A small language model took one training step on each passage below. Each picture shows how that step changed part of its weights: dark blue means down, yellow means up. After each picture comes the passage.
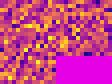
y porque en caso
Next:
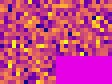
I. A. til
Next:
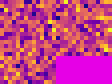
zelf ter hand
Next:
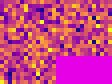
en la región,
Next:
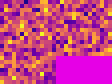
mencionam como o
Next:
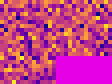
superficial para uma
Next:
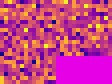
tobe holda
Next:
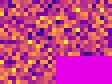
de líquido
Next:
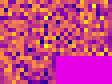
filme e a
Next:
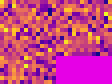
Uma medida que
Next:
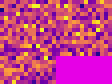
aus Europa,
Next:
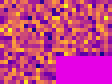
Aralov, M.
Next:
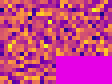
trocas culturais
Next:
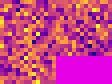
destinos de los
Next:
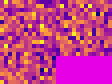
має переважно
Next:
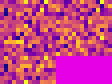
tahlili keltirib
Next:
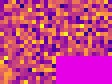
У цьому
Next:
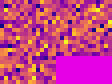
Xi chang and
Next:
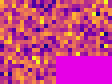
of Philological
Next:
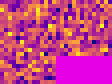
ребенка в
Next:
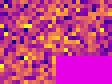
il recupero del
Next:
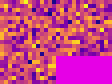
saqlash va rivojlantirish
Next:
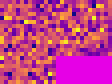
proporciona información
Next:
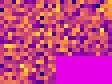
hace entrega de un
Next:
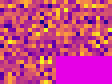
nessas duas
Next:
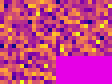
e destacou que
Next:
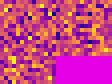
введення в
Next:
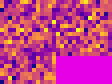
propone como una
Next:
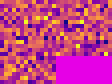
samarali yordam
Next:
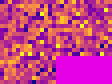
частіше та
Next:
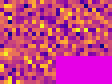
Completar y
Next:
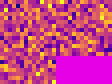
до «праці»
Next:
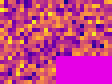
precisa ser
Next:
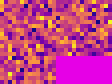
destructivo... me
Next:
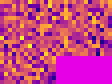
Муратов Г.
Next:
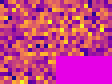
by Dr.
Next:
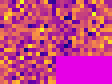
y la significación de
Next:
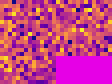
found that
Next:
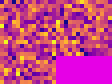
tersebut di
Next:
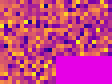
encontrar las
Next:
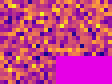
Charias gibi
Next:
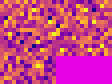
— tuproq
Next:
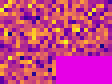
Conforme indicam
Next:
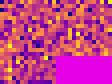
- *Sistemas de
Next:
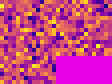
toping. Ular
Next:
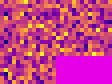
авторами по
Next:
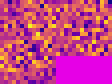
vuelve a
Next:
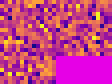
tizimini rivojlantirishning
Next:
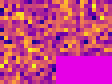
in termini di
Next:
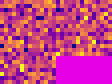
bilan ortiqcha
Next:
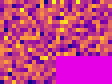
2. Lucena
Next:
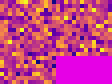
de exemplos que
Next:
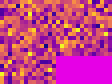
sus portadoras
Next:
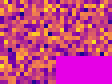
nous a permis de
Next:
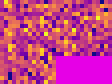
Erreger der
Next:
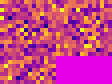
preservação do
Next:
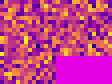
sua remoção,
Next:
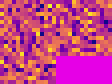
в популяции
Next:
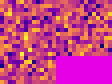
of this research
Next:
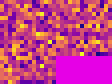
Bob Kroll
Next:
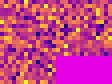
amalga oshib,
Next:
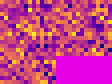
Jessica Almeida
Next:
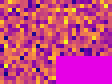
morale, la
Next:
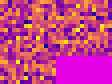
contextualizada que
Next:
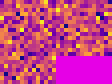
de la Revista de
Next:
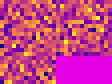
X Família
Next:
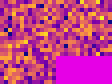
kun bolalarini
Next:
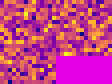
use of management
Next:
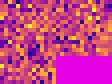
vaqt davomida
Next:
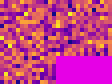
важливими для
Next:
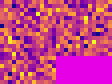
sohasida ham
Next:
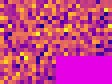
with the UN's
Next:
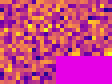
of the depth of
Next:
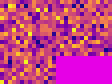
також згадати
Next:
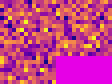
a participação do
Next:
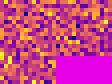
ko'rsatish uchun
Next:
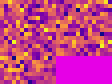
o intercambio de
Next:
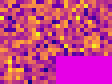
qariyb 1
